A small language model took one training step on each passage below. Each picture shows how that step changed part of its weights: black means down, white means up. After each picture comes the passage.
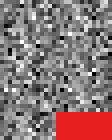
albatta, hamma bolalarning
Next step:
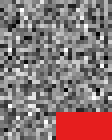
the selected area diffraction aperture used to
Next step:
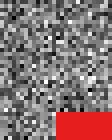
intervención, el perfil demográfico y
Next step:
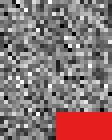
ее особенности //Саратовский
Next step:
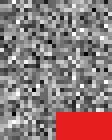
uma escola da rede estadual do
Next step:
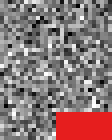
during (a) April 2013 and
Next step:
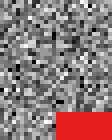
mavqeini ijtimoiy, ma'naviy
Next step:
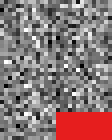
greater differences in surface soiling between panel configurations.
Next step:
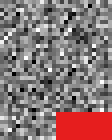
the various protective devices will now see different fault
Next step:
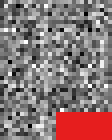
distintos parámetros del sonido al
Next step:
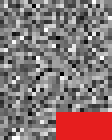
and M. T. de la Luz
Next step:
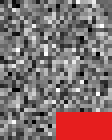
un basamento horizontal que se adapta
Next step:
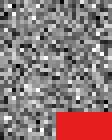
Hypothesis: H1: There is a significance
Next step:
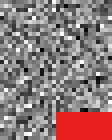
5 6 4 Table 2. Tree Distance
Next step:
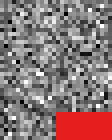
р. прийнята: 15 березня
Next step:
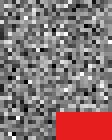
towards them will automatically change (Samina
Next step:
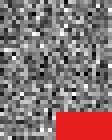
fractures account for approximately 3% to 6%
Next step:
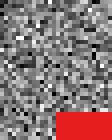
amounts of 145 million m³,
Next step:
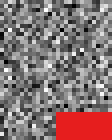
digitais e citadas em áudio durante
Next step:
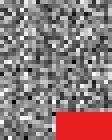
and the natural world* at multiple levels.
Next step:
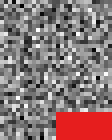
are resolved. The diffusion of different
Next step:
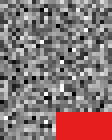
oleh penerima barang.⁹
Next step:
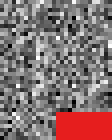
results were discussed. It is observed that the children
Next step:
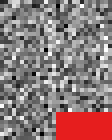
aux attentes du client. Grâce à
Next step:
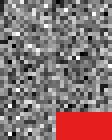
фізичного виховання і
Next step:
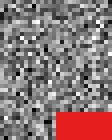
Electric North America, Inc.,
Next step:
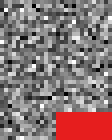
Ali Muhammad Zobba'.
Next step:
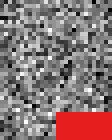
Influence On Mitochondrial
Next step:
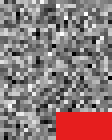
of small line-like structures, to detect the
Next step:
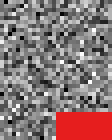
multi-set. The following Theorem is an
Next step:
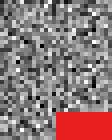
Бутун бошли китобда
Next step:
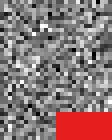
lain dengan bersama dan otomatis.
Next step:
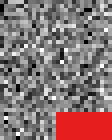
carbon storage; greenhouse gas emissions;
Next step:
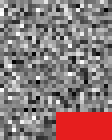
and Japan cruises in the North Pacific
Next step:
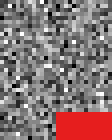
Nigeria has been experiencing fluctuations in
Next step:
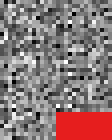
context of marketing halal products, labeling products
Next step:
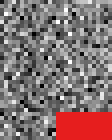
as atividades realizadas permitiram que os
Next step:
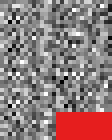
ishlashga, boshqalar fikriga
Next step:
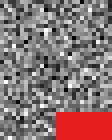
literature (PubMed, Elsevier,
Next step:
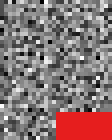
ENSAYO Revista de Trabajo
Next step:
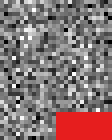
in the pultruded profile can affect its
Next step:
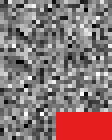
Institute (SSI) - online sources 26. The
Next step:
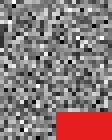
humid and moderate temperatures tend to have
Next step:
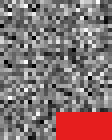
is expected that computer science educators will play important
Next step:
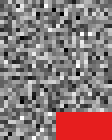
asosida rivojlantirishga harakat qilgan inson,
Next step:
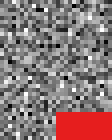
type of Coronavirus discovered by
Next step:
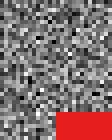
intensificar el tratamiento cuando los
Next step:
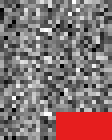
adherence and related factors. There is significant relationship
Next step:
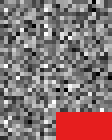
mismo dibujo que su padre.
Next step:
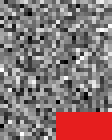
DNA sequences are publicly available (Chen
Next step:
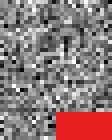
that is useful to estimate the unknown location
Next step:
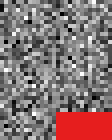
способностью к саморегуляции,
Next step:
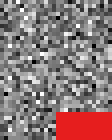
by gaseous convection and conduction. To
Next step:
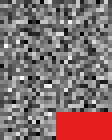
چند نفر یک نام
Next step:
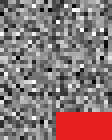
daily performance of systems developers - this book contends
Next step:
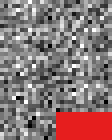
it uses computer technology to provide digital experiences that are
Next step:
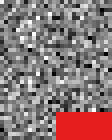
on time for EMS facility The load manager
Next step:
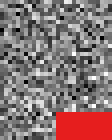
Putro, H. P. N.,
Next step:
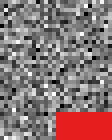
p. 64). Ainda sobre o papel
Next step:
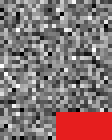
the text type of the source text to achieve functional
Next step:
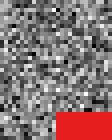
the photoexcited triplet state.
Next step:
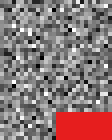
dinamik tizimga aylantirish imkonini
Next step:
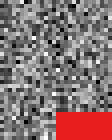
services in the study areas. - Select the most
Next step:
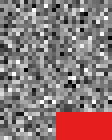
научно практическая конференция.
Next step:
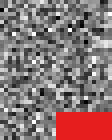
three different cases differs largely. While the
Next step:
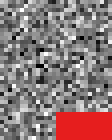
higher (but not significantly) than for the full
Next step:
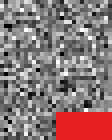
compositional material, that means that it is essentially
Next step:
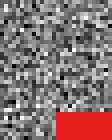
el tiempo. Dependiendo de
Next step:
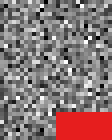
Universität Hannover, Deutschland;
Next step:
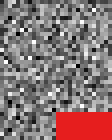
exploração interativa das informações — aspectos
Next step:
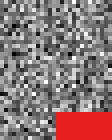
with the development of science and technology, the type of
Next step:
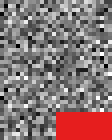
to protect the child rights and the irregular
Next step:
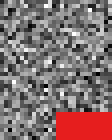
concreta, sino convulsiones que se
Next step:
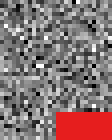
en hospicios y casas de trabajo,
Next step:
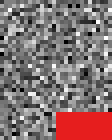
determinar relações entre as suas variáveis.
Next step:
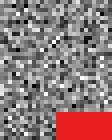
в порядке ее применения является
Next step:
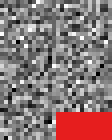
at such-and-such a time, in
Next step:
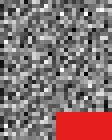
المعتمدة من
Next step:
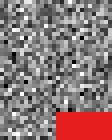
competences in a more systematic way than
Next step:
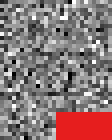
polarization of light. As a result, the
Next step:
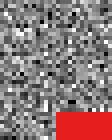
the process of drafting this paper, the significance
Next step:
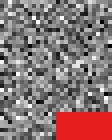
Pada masa pandemic COVID-19 guru
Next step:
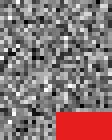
yo‘l relsiga o‘xshash
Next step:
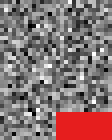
que trasciende más allá de
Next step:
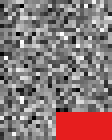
future. References - [1] L.
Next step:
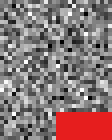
5 — Standing mode.* Source and
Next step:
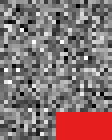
jurídicos– encontrar soluciones a
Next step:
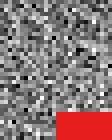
A.; Gkikas, A.;
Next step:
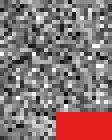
them happily, accompanied by
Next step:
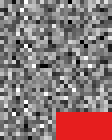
and the decomposition is solely determined by a
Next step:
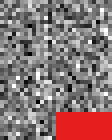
I continue to keep alive my hope
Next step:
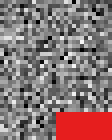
tobutdan chiqarib, xaloyiq
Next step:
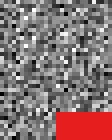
procedures. It highlights the importance of
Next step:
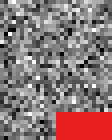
to accurately estimate, it is clear that they
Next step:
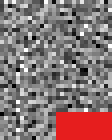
» (N. Bouraoui,
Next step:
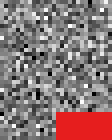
hukum Pengadilan Negeri
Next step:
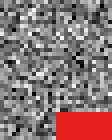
0.05. This result indicates a partial
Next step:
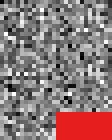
людини. **Висновки**
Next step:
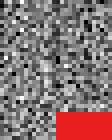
definida que permite favorecer la degradación de
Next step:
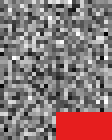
potentiometric titrations in aqueous solution
